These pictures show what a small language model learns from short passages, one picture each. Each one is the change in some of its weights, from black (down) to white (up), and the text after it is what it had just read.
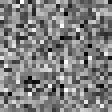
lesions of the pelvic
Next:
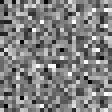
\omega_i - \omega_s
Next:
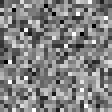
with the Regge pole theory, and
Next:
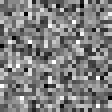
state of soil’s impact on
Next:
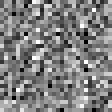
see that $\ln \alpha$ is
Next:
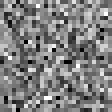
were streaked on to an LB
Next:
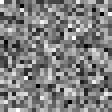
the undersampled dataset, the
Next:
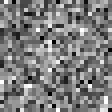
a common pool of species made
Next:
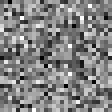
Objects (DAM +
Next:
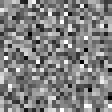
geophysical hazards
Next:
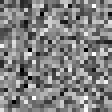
context of multistakeholder
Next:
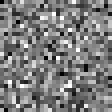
from Hezbollah's
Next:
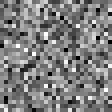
previous, first, common envelope
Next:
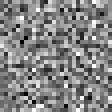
d_i)=0 \text{ for
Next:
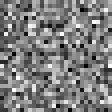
, \label{eq:tcor}
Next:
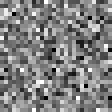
Institute, Chinese
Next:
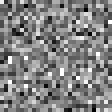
by the Universities Space
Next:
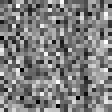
t\bar t b\bar b\to
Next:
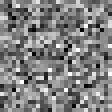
verified. This current controller is
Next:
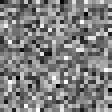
plastic (SUP) consumption
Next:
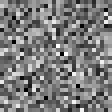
you - and do not end them by
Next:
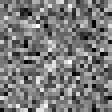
there are two limitations of our present study about
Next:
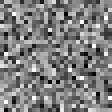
higher level than of Lord. It has been
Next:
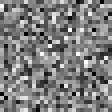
(as defined in Definition 12)
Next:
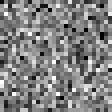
minimum ii. Each option
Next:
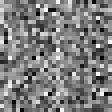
for inviscid/viscous
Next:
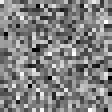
potential divergences. In this work,
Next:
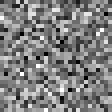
includes supportive care and
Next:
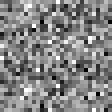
same results, while the results of model
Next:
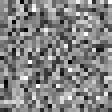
assumes that $|\mathbf{q}|
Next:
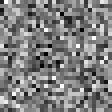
(such as liposomes and
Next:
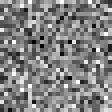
and the inherent insertion loss
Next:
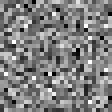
since the Jordan-Wigner
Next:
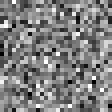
global maritime network is a
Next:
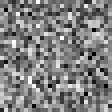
universally deployed mechanisms for
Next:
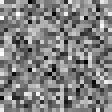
another TraMeXI
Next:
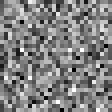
quantum confiment effects which are very different for
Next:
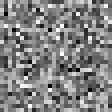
the relativistic relative velocity was
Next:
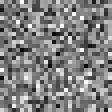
than their smaller counterparts.
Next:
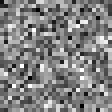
other gauge-invariant
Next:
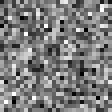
Hsieh}. It is also known
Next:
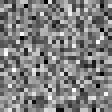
and get from the arguments above
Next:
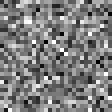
Linh, Lam Dong,
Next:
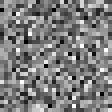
be contacted via email:
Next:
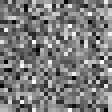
each, test group (A) who
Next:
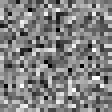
1.0 Details of the
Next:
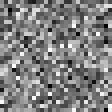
≤ 24 hours
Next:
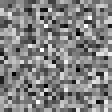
A small number of fields required
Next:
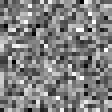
is lower than that of graphene
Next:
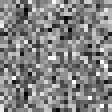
4 dB at a depth of 10
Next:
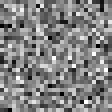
represents the FWHM of the
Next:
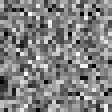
is that in each method of evaluation model,
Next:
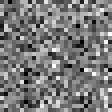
research reviewed provided wealth of
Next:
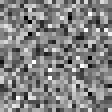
situation. It would be particularly
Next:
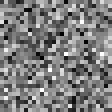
$\xi$ exceeds about
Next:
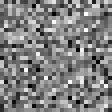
ushbu parametrlarning
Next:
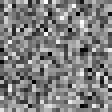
therefore equal to \begin{equation}
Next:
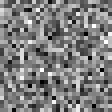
are both important for evaluating the degree of
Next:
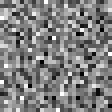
Aviation Institute"
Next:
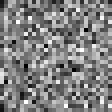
dilution in underwriting
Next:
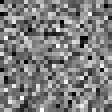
for Mirabegron. The
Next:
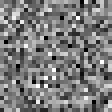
includes villages that existed
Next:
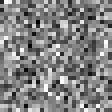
mosaic with different green
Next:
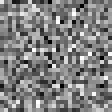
to 300. The rapid mixing
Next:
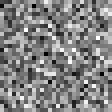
combined top-quark mass.}
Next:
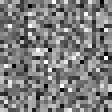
recorded this species from
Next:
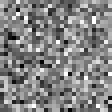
its direction and preparing a
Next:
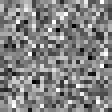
button, and "Support the
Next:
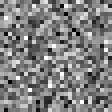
measures that do not align with those
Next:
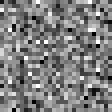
St. Petersburg State
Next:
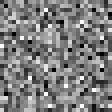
elaborated for this particular case and
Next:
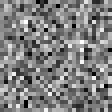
radius for different hydrations and
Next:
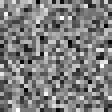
shown in section \ref{mdl}.
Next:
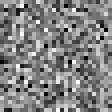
is a fixed point combinator,
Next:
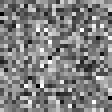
combined bed strength of
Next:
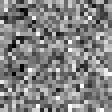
small intrinsic frequency differences. For
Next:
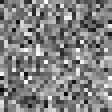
trying to generate believable
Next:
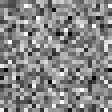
coming years. However, most
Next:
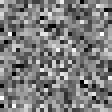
examine their behaviour.\\ For
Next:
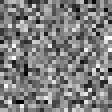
Human capital formation also
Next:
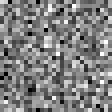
map $\mathcal{C}$ is
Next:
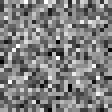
in equations (1.4) to
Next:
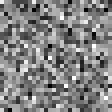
are piling progressively and
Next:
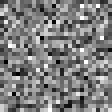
\emph{cluster SIS} model
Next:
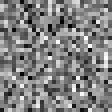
usage of the resources; it can be
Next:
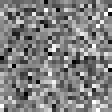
Schwinger did not
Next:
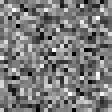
so'nggi uch
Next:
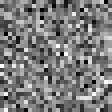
yields. Treatments identified with the
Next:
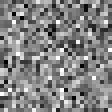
this section. Let us estimate the
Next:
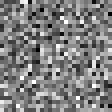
jammed simultaneously). We
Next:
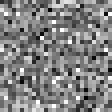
2018 teaching Mainland
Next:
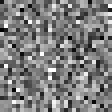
industry. The article is an
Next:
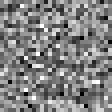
the entangled state can no longer be
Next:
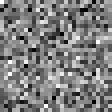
order to account the harmonic
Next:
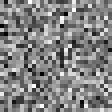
transition and the wavelength of radiations
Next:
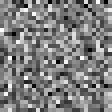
toys by children on the one
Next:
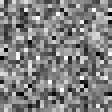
to low active caspase
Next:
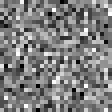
transnational dialogue and
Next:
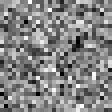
Thus, the base configuration
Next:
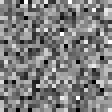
Circular Economy CFD
